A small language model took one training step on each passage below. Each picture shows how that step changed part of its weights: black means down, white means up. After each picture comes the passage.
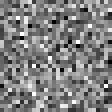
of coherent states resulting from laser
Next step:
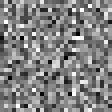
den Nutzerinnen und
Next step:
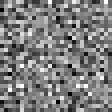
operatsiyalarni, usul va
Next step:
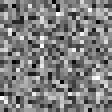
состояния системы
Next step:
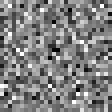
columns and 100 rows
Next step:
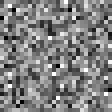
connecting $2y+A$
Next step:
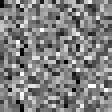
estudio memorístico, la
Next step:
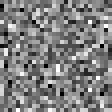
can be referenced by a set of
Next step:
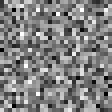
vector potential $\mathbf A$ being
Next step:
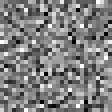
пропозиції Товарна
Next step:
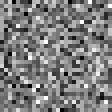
itt az idő,
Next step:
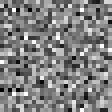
Ibero-Americana de
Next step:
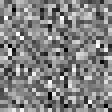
structures in turbulent
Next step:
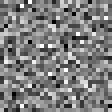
equations, and we shall suppress
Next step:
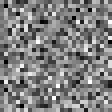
et de négociation.
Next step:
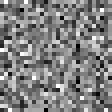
optimize the injection and
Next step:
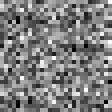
kungacha jamiyat
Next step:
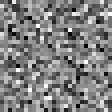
każdym razem
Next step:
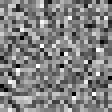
which the crossover between the
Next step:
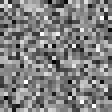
heterogeneity for test case
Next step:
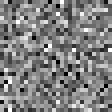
screening, is depicted
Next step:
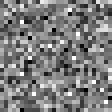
yoki –1°C poliz
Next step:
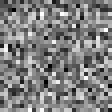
novas epistemes é
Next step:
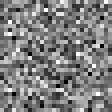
will be taken as the variational parameter
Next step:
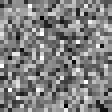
that $\varphi_{\lambda}$ converges
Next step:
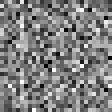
» & « **Utilisation**
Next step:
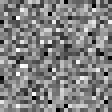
del pedagogo en el
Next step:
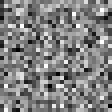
is `bosonized' by
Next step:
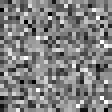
on the initial NS spins.
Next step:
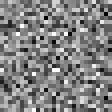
entirely on resonant
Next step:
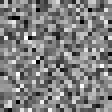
a lower proportion of old
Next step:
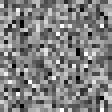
\cdot \hat b \vec\epsilon
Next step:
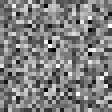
cho'l, dasht va
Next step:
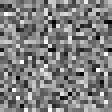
apps). A Solid pod is
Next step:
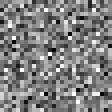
time. This is at the heart of
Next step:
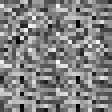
\cos\theta\cos\phi &
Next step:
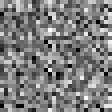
ijodiy qoidalariga
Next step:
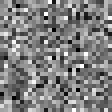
22. Shatokhin
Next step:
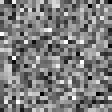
pag-aaral na; 1.
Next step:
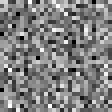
jarayonida STEAM
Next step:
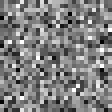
analyse in detail the
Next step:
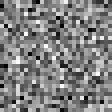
such as the T-matrix,
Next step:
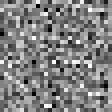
strongly decreases to lower values
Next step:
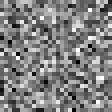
service to provision several
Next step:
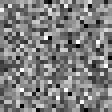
of numerical errors among
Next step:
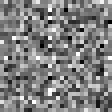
улар энг кўп
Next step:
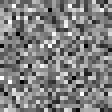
viloyatida ushbu
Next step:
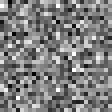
чаще всего
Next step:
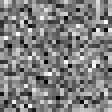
more DM component $\chi$, which is
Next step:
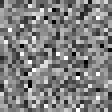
una ocupación hasta al menos
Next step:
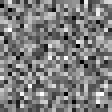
faol, kurashchan
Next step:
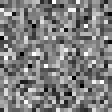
in GaN doped with Mn
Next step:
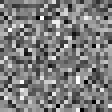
de desplazarse físicamente
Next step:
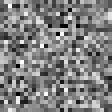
that the observable depends only on the
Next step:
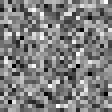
организация не имеет
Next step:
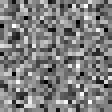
- змішане –
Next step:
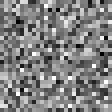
in these reactions using data on
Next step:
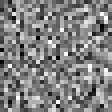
shed tears in the name
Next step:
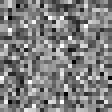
jedyne udokumentowane
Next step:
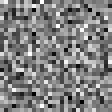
a result, $V_{\rm
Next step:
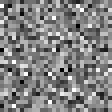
de Investigación Social,
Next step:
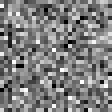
se importar com o depois.
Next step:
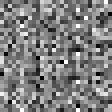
bo'lib, insonlarni
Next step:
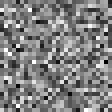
Vaso de carena media,
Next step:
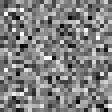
the future of journalism*.
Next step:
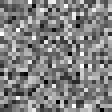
in which the link layer
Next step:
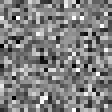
their eigenenergy.
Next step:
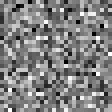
for the same lever materials as in
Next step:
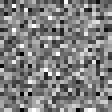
C et Gérard C.,
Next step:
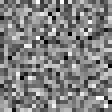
partitioned in-memory and
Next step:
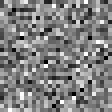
It could mean that the
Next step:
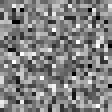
curve will display jumps
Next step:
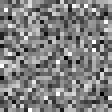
$e$ is known as a function
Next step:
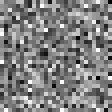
NPS CCD camera
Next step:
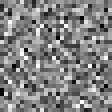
in addition to the edge
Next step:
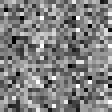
our proposed framework.
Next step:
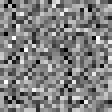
determinística periódica,
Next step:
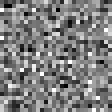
producción de la gramínea.
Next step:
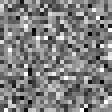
on the SKA-Low
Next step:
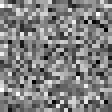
symmetry it is necessary to consider
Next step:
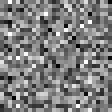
Rezhim dostupa:
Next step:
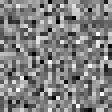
many-body approaches
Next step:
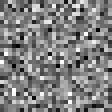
Agullo2021}, and the
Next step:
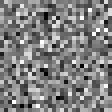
traits are independent. Putting
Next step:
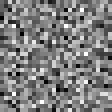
construir significados em todos
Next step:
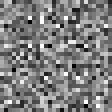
на вітчизняному
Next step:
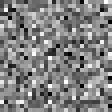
dan peserta didik
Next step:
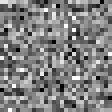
by applying STFT with
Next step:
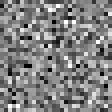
BBN scenario with
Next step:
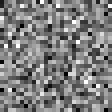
large, then in all three cases the
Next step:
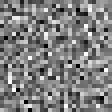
Средние показатели по
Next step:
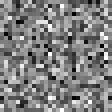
Рисунок 2.
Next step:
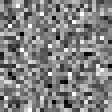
observation inspires us to generate
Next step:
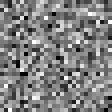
the Hubble horizon and
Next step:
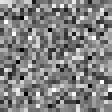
oscillatory instability. The
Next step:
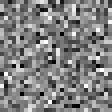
recorrente diz respeito
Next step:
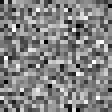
function resembles the objective function
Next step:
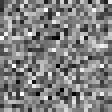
who related them to the
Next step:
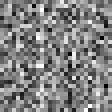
noise set, however, it does
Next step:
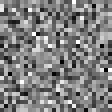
caratterizzato da
